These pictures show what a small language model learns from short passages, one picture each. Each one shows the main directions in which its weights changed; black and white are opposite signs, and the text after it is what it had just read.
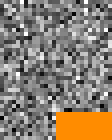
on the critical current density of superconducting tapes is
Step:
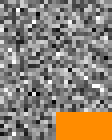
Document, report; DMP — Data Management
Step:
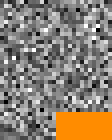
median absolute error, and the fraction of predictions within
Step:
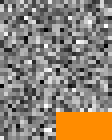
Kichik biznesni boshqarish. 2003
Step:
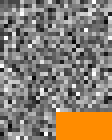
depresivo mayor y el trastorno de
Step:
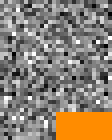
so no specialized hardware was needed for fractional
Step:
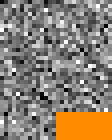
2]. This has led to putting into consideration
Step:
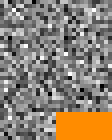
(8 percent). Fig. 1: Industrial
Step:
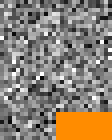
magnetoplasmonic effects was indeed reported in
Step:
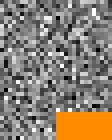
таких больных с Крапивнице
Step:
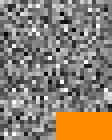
болмауы тиіс.
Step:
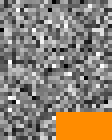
speaking, English language learners can maintain fluency
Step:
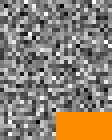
different for different cost factors. Furthermore, the results also
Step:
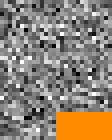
in the formal limiting dKP model we shall use
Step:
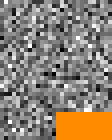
Indicator (RSSI) signals from the mobile devices
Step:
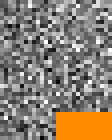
This allows any algorithm to detect that virtual chips are
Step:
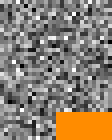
hayotiy tajriba asosida
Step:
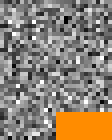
el sistema haría una demanda legítima de
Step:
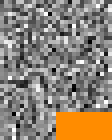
This probability density function must obey the following properties:
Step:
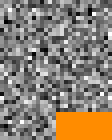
eléctricos.; con todo esto se
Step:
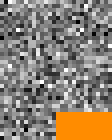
numbers, $N_i$, illustrated in Fig.
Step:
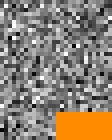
небезпечної виробничої
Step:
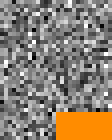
\alpha \right| ^{2} \right\}
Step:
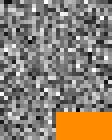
mira. ¿No es acaso lo que
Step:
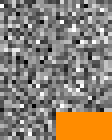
Change Biology*. vol., 26(1),
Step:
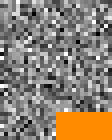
not provide sufficient evidence to conclude that there is a relationship
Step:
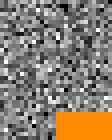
restorative and preventive function. This demonstrates
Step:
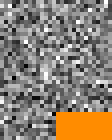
Boysari o'rtasida nizo
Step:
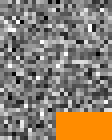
Dutta DCP, MD (Pathology
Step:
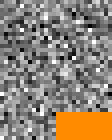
event and its amplitude \citep[See Fig. 3
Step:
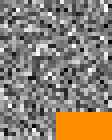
effective symmetry in 4D being either a string-derived
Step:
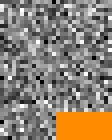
mayor responsabilidad de subir a tiempo la
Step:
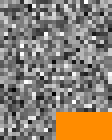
of scientific articles using the keywords
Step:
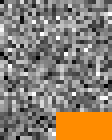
guruhini antonim so’zlar bilan
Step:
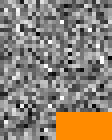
by \citet{jones18}. The simultaneous analysis
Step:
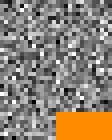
и взаимодействием разнородных
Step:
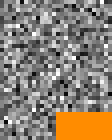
region is at least 10 stellar radii from the star's
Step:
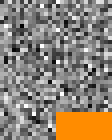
this in her discussion of biomedical techniques for
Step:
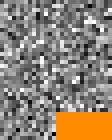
of comfort and safety, takes a dreadful
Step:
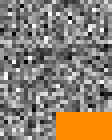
Bangladesh University of Engineering and Technology Department of
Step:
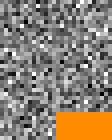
community) to see how they compare to each other and to
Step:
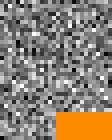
2004 Publitsistik usul
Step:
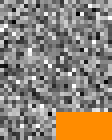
model for forecasting goods and services tax revenue in
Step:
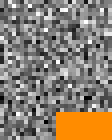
tipicamente brasileiras como o colorido dos
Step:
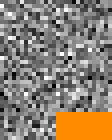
darsliklar yoki o'quv
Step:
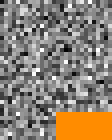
белгиланган. Бугунги
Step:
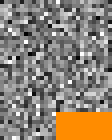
is both computationally tractable and effective in practice.
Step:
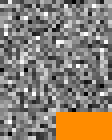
and orientation of the camera. In the proposed
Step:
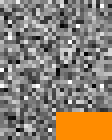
for the presence in cannabidiol products of high
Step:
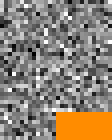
called *KMatrixCombinatorics*,
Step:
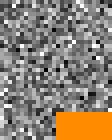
– Toshkent : O'qituvchi,
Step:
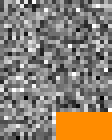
al.}\cite{kasim} have suggested that
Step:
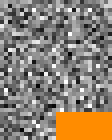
liver injury is dependent on the extent of liver
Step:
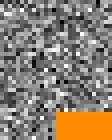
mablag’lariga sotib
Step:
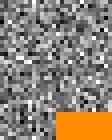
image. The total iteration for training is 3,000
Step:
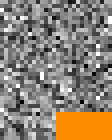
kiinteistöön, mikä on
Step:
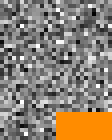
argue that the limit, even in the basis commonly
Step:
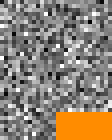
accompanied by physical and mental deterioration
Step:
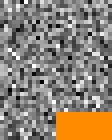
characterized by the Non-IID data ratio
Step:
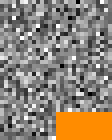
práticas pedagógicas e profissionais dos
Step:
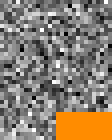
o'rama va oilaning sirti
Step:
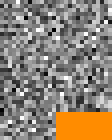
go'ng saqlaydigan
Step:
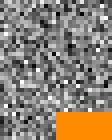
be justified by using the theories of cultural
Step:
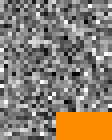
disease, only symptomatically relief can be
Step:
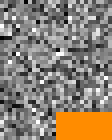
hamda qayta ishlash imkoniyatlari
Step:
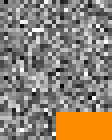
wind, where generation availability varies over time.
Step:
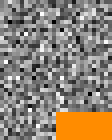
morales, que, mediante el acto de
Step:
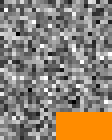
/ dana posle VO. ² Within
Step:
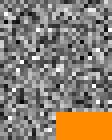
jamoat xavfsizligi
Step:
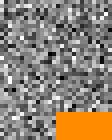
of banking services delivery. Due to continuous growth and change
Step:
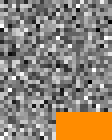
data is not included in RARD, but probably
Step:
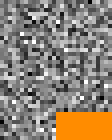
закономерностей в эволюции
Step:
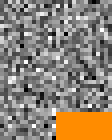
it deeply. Her interest resulted her series
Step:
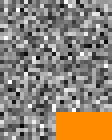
normally over relatively long periods of time,
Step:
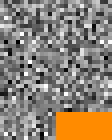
Another line of work focuses on engineering and the
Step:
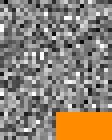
integrity and inviolability of state borders. The
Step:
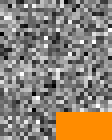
the dispersion relation $q=\Omega/\left(\hbar
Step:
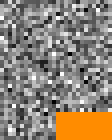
- a. Serous tubercular
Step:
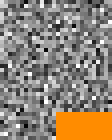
статистики. Во всяком
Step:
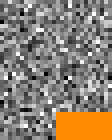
reflexión del cuerpo como construcción social, en
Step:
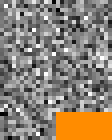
component, we learn how to locate the source code that
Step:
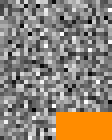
herbs and dietary supplements for
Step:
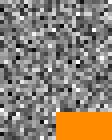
menyoroti implikasi pedagogis dari
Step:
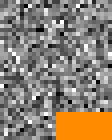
benefits with it, certainly not a thing to expect
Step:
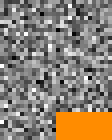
contraste, entre los estudiantes
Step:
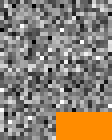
for various numbers of positive examples, on the same
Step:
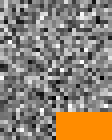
consulta, tenemos las dos opciones de
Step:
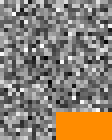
also result in an overall boost for the value of the
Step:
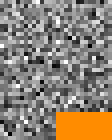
қийинчиликлар юзага
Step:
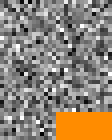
as a shift in a spectral peak or discontinuity
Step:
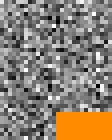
alterações significativas. Curso Online
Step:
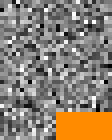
expected range of the oxide used (i.e.
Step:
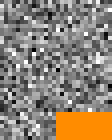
bo'lib, muallif bu holatlarni
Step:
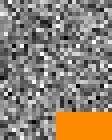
the other hand, intensive reading is usually associated with
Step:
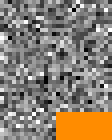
< hippuric acid < phenylacetic acid
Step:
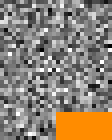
Química e Biologia, que atuam
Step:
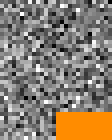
partir do embasamento teórico, foi
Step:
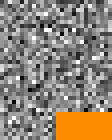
data and specific heat, times the square of temperature,
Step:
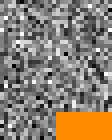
المحافل الدولية، ولذا
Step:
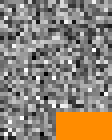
kiritish tavsiya etiladi.
